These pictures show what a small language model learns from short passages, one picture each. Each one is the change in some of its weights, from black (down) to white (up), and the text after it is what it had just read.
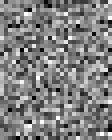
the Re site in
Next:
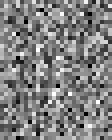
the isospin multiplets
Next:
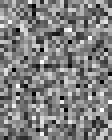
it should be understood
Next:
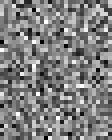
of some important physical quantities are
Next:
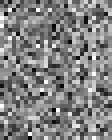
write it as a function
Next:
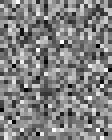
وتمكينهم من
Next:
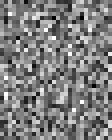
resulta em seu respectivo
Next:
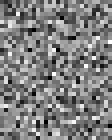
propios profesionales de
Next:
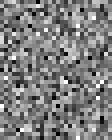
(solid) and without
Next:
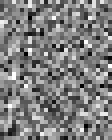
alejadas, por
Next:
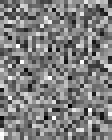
same plane that rotates around
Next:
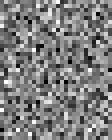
20, the same gender
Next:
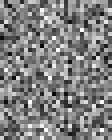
qilgan. Ularda
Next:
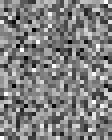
a timidez,
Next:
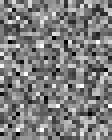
asosiy xususiyatlaridan
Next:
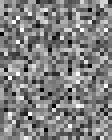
transformation. This way we obtain
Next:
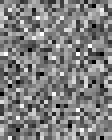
step \(t\), the
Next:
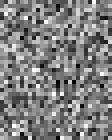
a fascinating
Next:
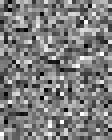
synchronization, the
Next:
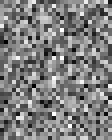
considering that the scatterer
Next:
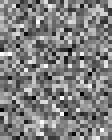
the same pattern takes place in
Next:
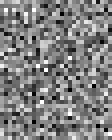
ten have no cash
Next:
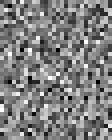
sobre el blanqueamiento
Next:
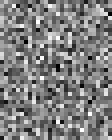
the system identification context.
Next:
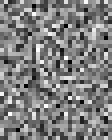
as the routing metric}
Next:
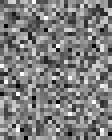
клинику с
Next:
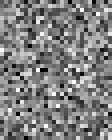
disorder ... or the
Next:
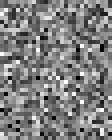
що обумовлено
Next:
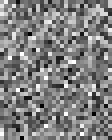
that this term is at least
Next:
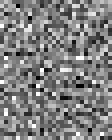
elements of the hybridization
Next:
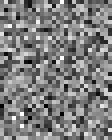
best of our knowledge, no
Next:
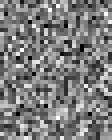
Masses of Stellar
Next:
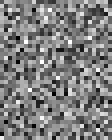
long time. In the
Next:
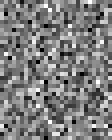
Museum pedagogy,
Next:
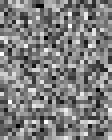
a bidirectional
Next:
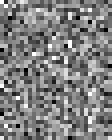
junction. A part of
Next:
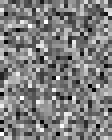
superposition of any two
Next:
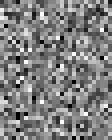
star crust properties are
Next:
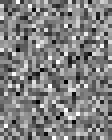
hierarchically larger than
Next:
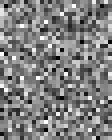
on these architectures.
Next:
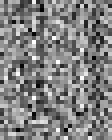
Renewal Center
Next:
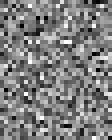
leptons come from
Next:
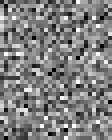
walker can be
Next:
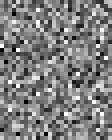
lifting into integer
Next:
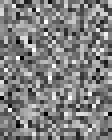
of the flow. The latter
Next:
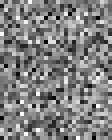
patologie. Material și
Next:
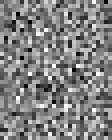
X. Liu, and
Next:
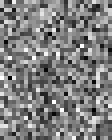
ishlab chiqarishning
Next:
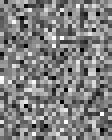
blanquecinas o
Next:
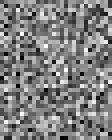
образовательной работы
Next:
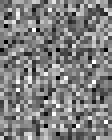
memoria, evitando
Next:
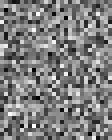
sparsity, such regime
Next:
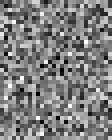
sempre pluralismo e
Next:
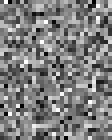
glass; a high efficiency
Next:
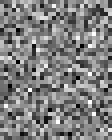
represents the time evolution of
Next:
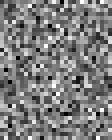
create the memory branch
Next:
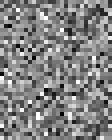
very weakly, and
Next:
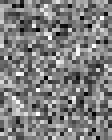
Pressbooks..... 3
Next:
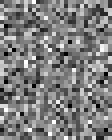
Введение. В
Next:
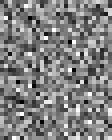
lines is indicated in
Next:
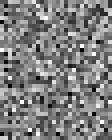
намоён бўлади
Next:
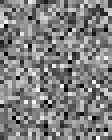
emerging new packet
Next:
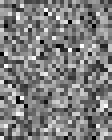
пов'язані з
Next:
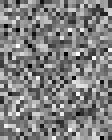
trajectories corresponding to starting points
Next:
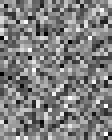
interactions it has in the
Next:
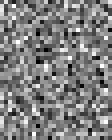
for the left-- and
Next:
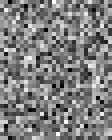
aprendizaje sobre pesquisas
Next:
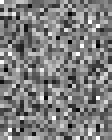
cả sinh
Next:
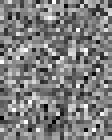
3. KRIA
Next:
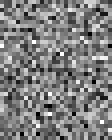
usages numériques se
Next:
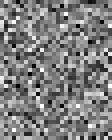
magnitudes for red stars with
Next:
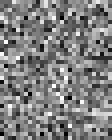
n_\mu u_\nu
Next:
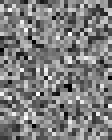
approach using a well-known
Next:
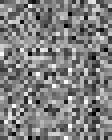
juego al que
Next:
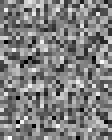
blockage in a single
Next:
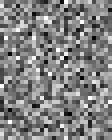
following may also be true:
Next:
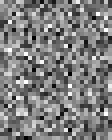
date we have obtained deep
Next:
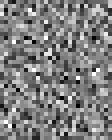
and astrometry
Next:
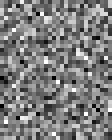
between, a precise way
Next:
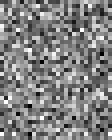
[24]. We have recently
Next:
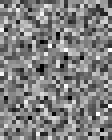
nonlinear gravitational wave motion in the
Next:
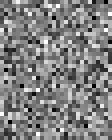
communiquer avec la
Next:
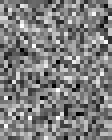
above theoretical MDF by
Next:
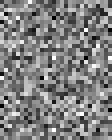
Therefore, for our theoretical analysis
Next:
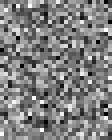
age estimates for our
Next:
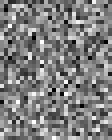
thought to arise from
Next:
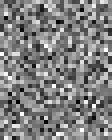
an excitation cycle. To
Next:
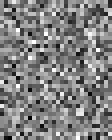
iborat bo‘lgan
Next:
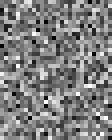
maxima of the averaged
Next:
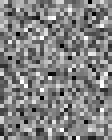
em outros lugares.
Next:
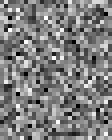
well as its impact on the
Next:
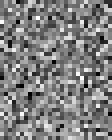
opostos. O
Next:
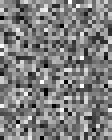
e pubblicata
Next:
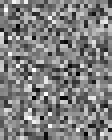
chains can be transformed
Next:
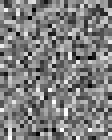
diferenciação em relação
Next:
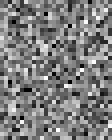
seem to be an instable
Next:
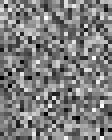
by the spatial derivative
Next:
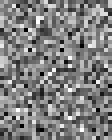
the two studies were in
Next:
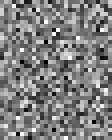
of the tunneling
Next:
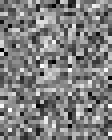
erishish mumkin.
